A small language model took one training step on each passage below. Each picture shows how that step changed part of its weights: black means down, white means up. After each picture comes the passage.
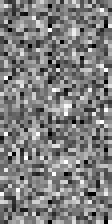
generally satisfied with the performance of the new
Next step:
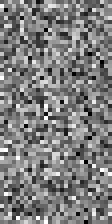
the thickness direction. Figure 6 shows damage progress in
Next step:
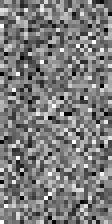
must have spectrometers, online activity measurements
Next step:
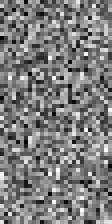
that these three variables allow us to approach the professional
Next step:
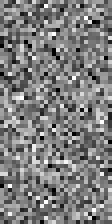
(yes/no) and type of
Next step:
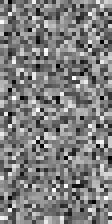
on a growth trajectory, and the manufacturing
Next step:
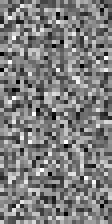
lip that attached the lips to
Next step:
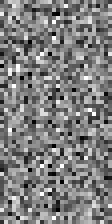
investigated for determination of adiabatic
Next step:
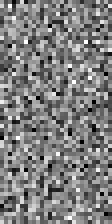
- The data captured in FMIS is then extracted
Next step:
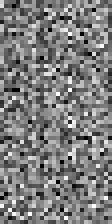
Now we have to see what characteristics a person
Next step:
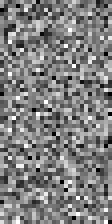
just like the rectangular body. The
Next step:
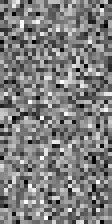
selection of parameters for critically damped motions
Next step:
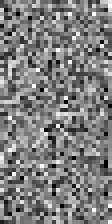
of markers associated with heterochromatin and
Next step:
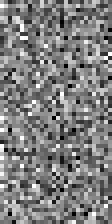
However, a pretreatment step is necessary in
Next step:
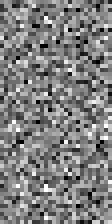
Liptovská Osada],
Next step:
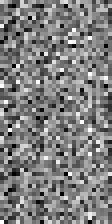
items and the total items was equal to or above
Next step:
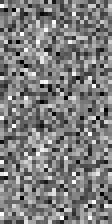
which has been initiated several decades ago
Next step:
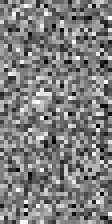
The reasons for the urgent need for solutions that
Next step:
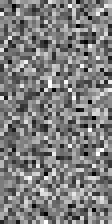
M Roy-Bz or vehicle
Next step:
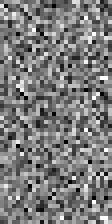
that uses sensors and transmitting networks to provide
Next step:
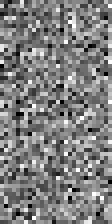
data if I utilized their assistance. One concern brought
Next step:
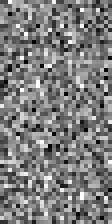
flask was heated under anhydrous conditions
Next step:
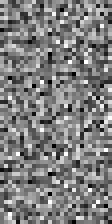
operated at 40 kV and 40 mA
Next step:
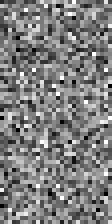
times. After discharging the fuel from
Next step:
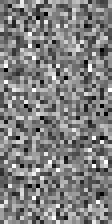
the trap more portable and/or effective
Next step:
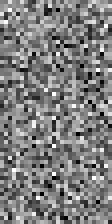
fields. This behavior of the hysteresis
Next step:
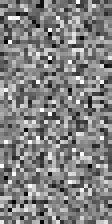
slight increase in the RROI calculation time.
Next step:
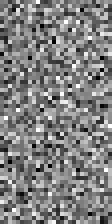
of a realistic h-index in Google
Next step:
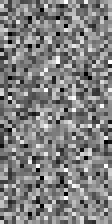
2019, while the interview responses were analysed
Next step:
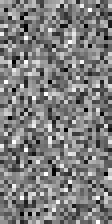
selecting objectives and content of TEP - one of
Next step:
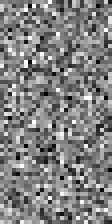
accounts for 96% of all local
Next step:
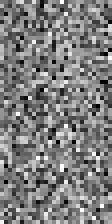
and continuous monitoring can minimize the opportunities for internal
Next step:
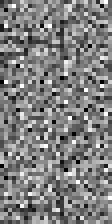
drugs in managing liver diseases. Ethanol leaf extract
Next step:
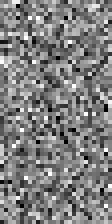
watershed system includes river/stream networks,
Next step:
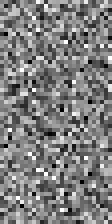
a year⁴. We found that the size of
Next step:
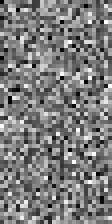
institutes. By "volunteers",
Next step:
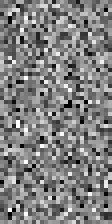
the overall performance of the household backyard egg
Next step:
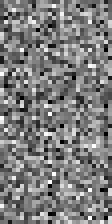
program inspired by the unprecedented
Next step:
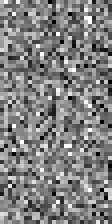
The last component is that hosting which is possible
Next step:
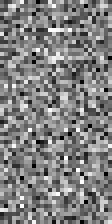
on the laboratories own quality management system,
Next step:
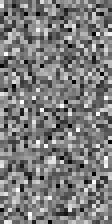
it may range from BDT 12,000
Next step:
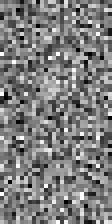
journal fosters the work of the first generations
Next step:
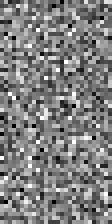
shows no significant weight-loss. The final
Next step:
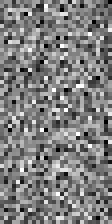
and predicts the thermal performance of a
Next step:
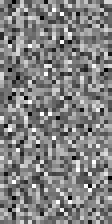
a later inscription added. ↳ Other important
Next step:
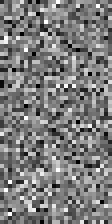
reduce feelings of anxiety and shyness in
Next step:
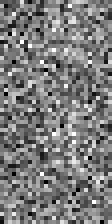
to automatic rāga recognition can enable
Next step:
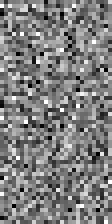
includes fruit trees, gardens, tree
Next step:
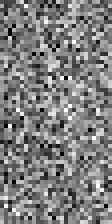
including an adaptive noise canceler, the
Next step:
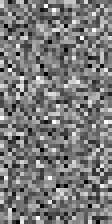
& Shah, 2024). In contrast,
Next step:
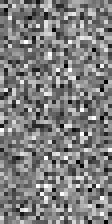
human nature has been repressed for a long
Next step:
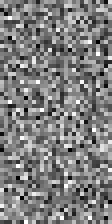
are being realised. Concerning what has
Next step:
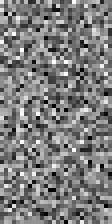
is the quadrupole-quadrupole strength
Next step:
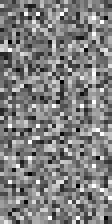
post-graduate students Pakistani universities using correlation
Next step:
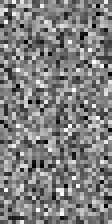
was monitoring of another non-native
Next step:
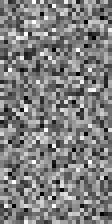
response; such as females had a better
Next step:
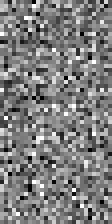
research has linked these biological reactions to i)
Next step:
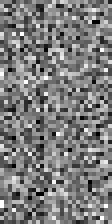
in seven languages: English, Spanish,
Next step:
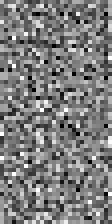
growing tendency for expansion can occur during any cancer
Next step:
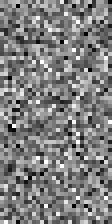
techniques for cloud computing environment. In *2019
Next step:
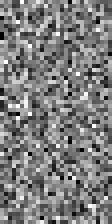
at the EU level The PROMISCES
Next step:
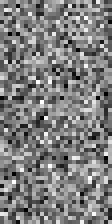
and outcome of the disease worldwide. In addition to
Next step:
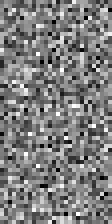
placement of thermocouples are
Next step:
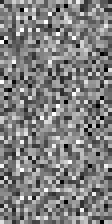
of the artificial neural network, the type, parameters
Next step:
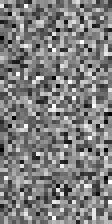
made, we warn our colleagues or teachers about
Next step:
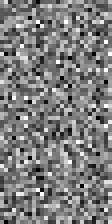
from the University of the Philippines,
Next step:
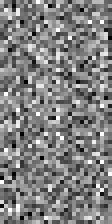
Cacuci (Ed.),
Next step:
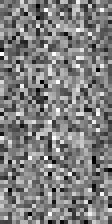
the thematic analysis now need to be written in
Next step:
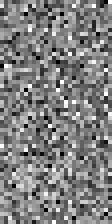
includes his interaction with the local community when
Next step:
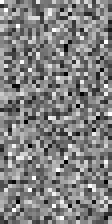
of Oman. This study estimates the required electrical
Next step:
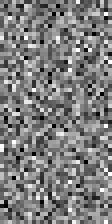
organized into different sections: - 1) Task objectives
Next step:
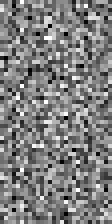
statistic the necessary information for testing hypothesis in Table
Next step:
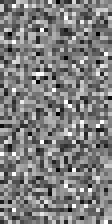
developed cultivator rotary working body achieves the
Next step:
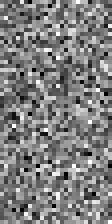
well closed to the experimental results [16].
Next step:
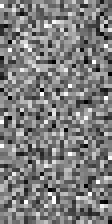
countries of Anglo-American law
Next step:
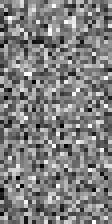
dynamics of data production or the behavior of
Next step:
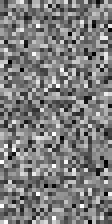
cut off). In occupational health studies a
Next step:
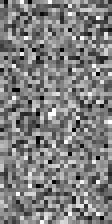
strikers for the organizations to get more
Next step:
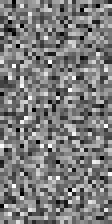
diversified with caper (D1)
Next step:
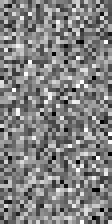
of the computer. This scenario shows that the
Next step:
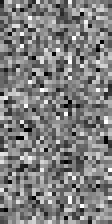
of Pharmacology, Trichy
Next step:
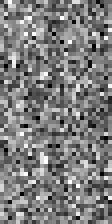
The process of manipulating acrylic resin is
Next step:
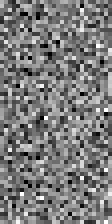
and it also assumed that all the APs had
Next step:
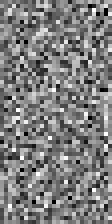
the Water theme, city streetscapes
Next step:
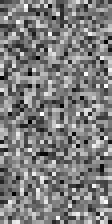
car mobility traces. The authors present several
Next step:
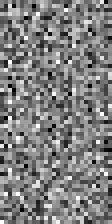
the analysis presented below. ii.
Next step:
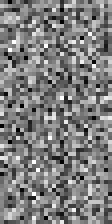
Therefore, an online questionnaire was distributed to 168
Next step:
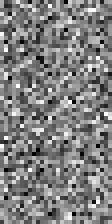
framework of critical approaches to European integration, and introduce
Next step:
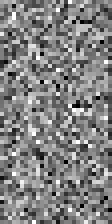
a food. This phraseological unit was
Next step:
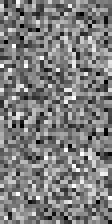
game model by 35 participants. This
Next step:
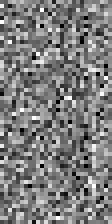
incidence of osteoporosis in post
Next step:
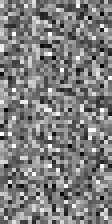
as a sector that creates the main funds of
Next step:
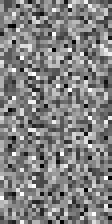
necessary to update a systematic review in the field
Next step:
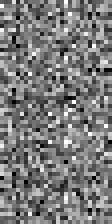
make it **more reliable**?” Our
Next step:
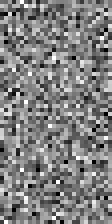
stress-strain relationship is replaced with the
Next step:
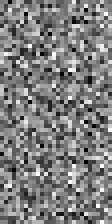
Z \rightarrow W \times Z$ is completely
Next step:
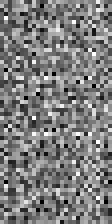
achievement of quality or product quality and management that can
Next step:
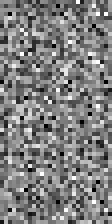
swallowing large amounts of air into the
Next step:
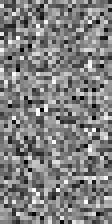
in geriatric population. Methods: A
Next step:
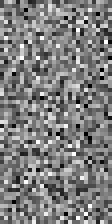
talent shows oriented towards finding the
